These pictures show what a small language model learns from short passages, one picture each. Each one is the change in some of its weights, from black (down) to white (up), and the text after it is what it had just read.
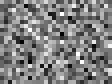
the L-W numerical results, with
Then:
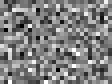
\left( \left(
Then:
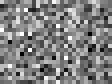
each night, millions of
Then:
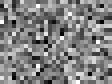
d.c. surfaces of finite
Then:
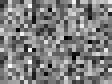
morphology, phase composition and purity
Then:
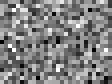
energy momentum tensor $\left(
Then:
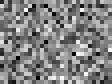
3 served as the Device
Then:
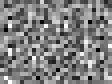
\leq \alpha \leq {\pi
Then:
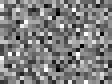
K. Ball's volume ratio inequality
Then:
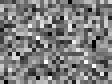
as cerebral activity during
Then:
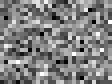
in $F$, and the
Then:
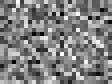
phase transition to an insulating phase.
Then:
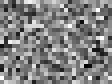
be useful to measure progress. 4
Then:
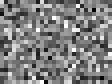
\end{example} The proof of
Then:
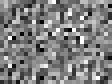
a Lie group. This differential geometric fact
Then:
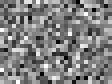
outcomes to narrative
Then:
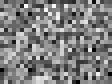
since ${\tilde \G}$ is
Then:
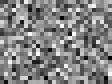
estimates for the number of representations of an
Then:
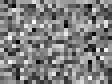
from the mixed state \be
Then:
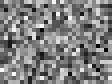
interim storage facility,
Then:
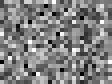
registered users and 1266
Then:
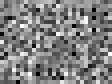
$m$, every time we introduce a
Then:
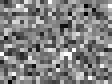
sequence $A = \{ a,
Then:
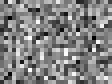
$\alpha$. \item It holds that
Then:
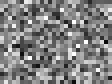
Increasing evidence supports a relationship between
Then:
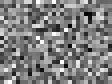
conversational implicature; and
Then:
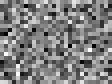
the center of mass of CN:
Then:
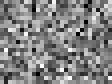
surfaces, we live on a
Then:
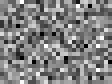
To see that this zero is a simple
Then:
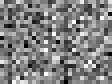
collinear polarized leads: \\ a
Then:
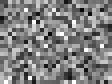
level. For certain purposes, they may
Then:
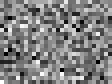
$P_c$ at the
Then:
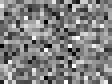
R² (adjusted coefficient of
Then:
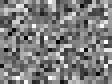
values $M_{\rm CG}
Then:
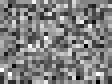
and the failure initiates in the
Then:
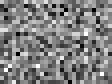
the main results and discussions, while Section
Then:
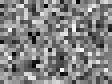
this condition is not the optimal solution.
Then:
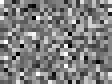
inflation shock and unanticipated
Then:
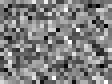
and to establish links to policy making
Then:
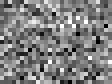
with $Y$ a real--valued
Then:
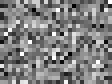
only its content has evolved and
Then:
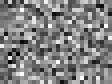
with the predictions of the microscopic model
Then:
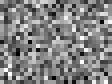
the Bregman divergence}. Solving
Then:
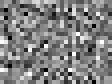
in geostrophic balance and
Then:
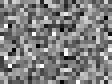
\rightarrow \pow{\Sigma}$.
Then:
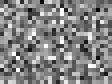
(\ref{for2}) yields for
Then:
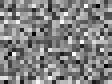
Tomasi, *J.
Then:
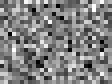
longitudinal studies on the subject.
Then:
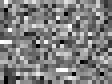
de las etapas
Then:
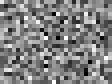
all parallel $\mu\nu$
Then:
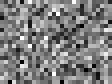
term that describes interactions between atoms and magnetic
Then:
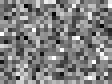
for each radial state passes through the
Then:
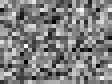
enough. Likewise, again
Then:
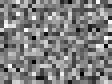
their relation to general \set\,
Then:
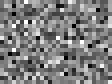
studied models, StarCoder
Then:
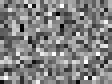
is connected, which means any vertex having
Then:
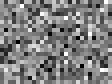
There exist $\Delta \in {\rm
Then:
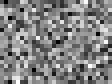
object $T = ((\mc
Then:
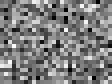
in the classification of brass instrument
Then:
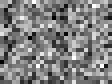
of the system, consequently, the
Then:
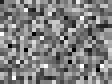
dataset. However, an F1 score
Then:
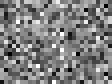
inverter, even a normal-form
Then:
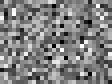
agrarian state with
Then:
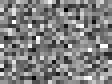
(%) Peroxide
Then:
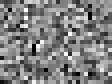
same size as the second lifting
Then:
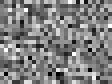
grows slower in small
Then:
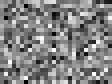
for the right-regulated system with
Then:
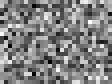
action with a {\it negative\
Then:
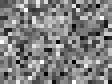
much larger class than that of
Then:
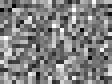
about sort of integrable problems
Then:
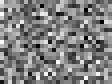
& Strongly convex & No
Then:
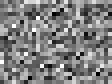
focus of the present study is the concept
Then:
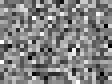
sufficiently small $\eps>0$. Using
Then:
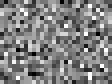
assumptions, $\lambda \notin
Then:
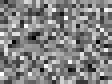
directly generates samples from the posterior.
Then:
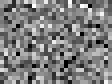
to enhance intrusion detection in information
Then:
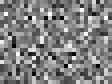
very purposes it seeks to support.
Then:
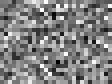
on the purpose of reading and the features
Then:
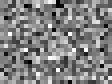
for the electron pair wave function. A
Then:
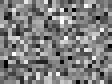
quantum computers with such tricks
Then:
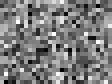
impossible for an integer $r$.
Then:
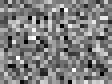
that can be traced to the drawing
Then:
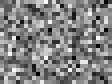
exotic pastures for
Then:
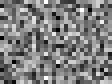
along one of its short directions. For
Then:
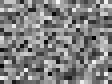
Action Cell, could convene
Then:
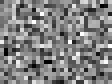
pencils and investigated the global structure
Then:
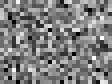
continuous observations.\\ Since in practice we only
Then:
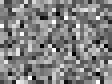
can also compute Wilson coefficients in effective
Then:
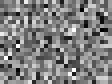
managers can increase profit by
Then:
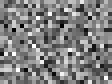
is comparable to the original one within an
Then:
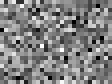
If $M$ is a Riemannian
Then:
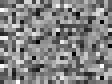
policing and security purposes at large using
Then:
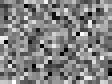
the national income. The data are
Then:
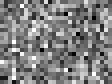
other words, if we assume that our
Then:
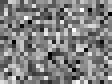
materials while mitigating the risk
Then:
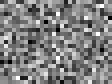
N_0$ in the interval
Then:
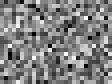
see that \begin{align*}
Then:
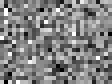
relations (\ref{defS}) of
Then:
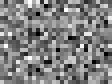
induced by the unit representations of various
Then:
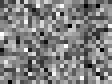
more openly on the impact of our
